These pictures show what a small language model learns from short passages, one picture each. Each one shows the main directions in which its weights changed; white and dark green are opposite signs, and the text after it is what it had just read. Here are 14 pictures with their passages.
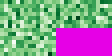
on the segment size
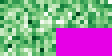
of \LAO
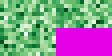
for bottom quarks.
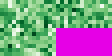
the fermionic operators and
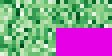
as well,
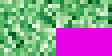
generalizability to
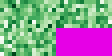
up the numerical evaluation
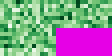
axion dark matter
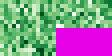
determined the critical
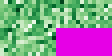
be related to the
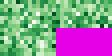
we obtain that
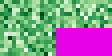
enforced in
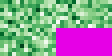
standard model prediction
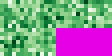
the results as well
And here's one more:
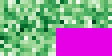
the bottom layer.
